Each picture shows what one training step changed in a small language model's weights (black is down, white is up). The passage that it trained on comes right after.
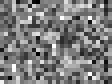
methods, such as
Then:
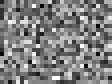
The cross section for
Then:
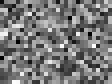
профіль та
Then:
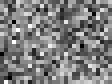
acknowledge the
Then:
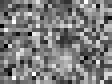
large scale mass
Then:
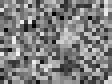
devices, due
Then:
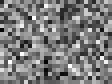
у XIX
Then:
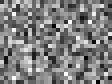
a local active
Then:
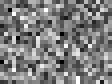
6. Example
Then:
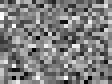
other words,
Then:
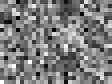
validation method,
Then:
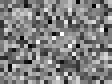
spectrum. But
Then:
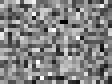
side of
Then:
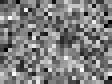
quality models.
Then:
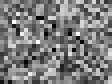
formal educational
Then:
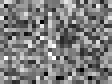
process efficiency of
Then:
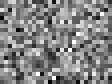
with Fig.
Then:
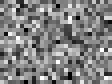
and, O.
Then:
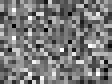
work, we focus
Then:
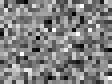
% FAIR
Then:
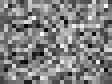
equation is formed
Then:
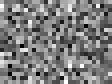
it is also used
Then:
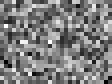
factors in the
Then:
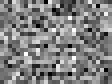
is independent of the
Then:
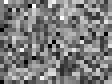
form taken from the
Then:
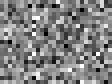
a study reveals
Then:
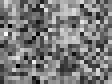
considering that the
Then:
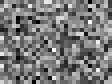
\hline \hline
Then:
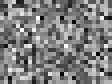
air carbon
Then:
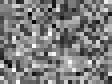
made in our
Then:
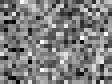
el nacimiento
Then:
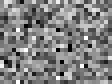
The incoming
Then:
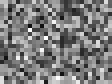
using the primers
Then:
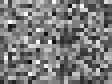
classic example of
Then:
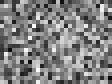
the strong terms
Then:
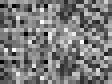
populations of interest
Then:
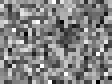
a process of
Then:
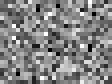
and resolving
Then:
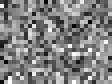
to address these
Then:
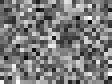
data, the independent
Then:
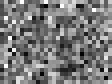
was influencer
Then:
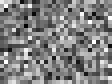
the early
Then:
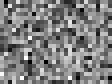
the relative growth rate
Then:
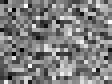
the paradigm
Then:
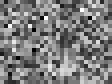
calidad de los
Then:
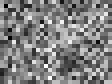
contains over
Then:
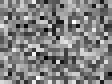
signals and
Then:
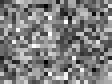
characterizes the
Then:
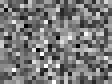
similarly applied to
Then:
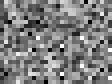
language teaching
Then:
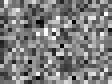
larger weakening
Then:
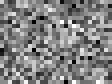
focuses on
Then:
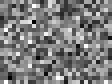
only the zone
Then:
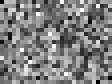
toward a global
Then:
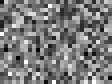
дослідження сну
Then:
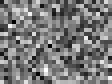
The remaining cases
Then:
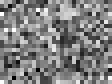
of the adult
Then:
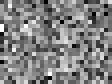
tund va
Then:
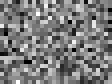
range from 30%
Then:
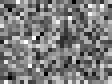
Unlike the
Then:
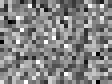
ahol két
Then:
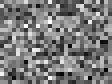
provider to another
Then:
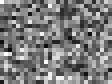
given by the product
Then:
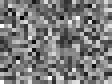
these conditions, it
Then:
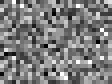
(a) and
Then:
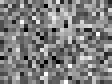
feature separately,
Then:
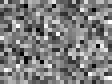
Pauli equation
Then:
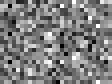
experiences that
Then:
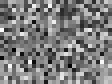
one being a
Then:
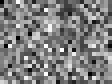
work benefitted
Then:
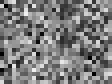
It can be observed
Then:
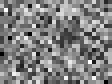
results. It was
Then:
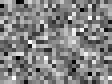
году на
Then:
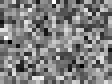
the study. The
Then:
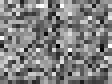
reduced with
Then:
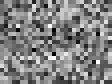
state of our physical
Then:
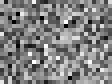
where $H$
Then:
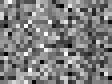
il legame
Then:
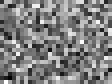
communications in the
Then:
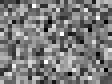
FDA is to
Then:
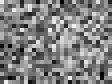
we computed the
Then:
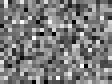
The career
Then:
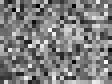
the needs
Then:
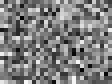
\sim \
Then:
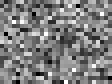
in Jalta
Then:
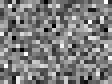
was trivial
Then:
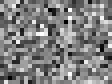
he introduced the
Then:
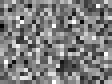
time. It is
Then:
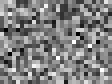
in L2.
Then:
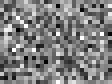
restriction on
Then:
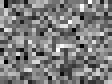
QD devices
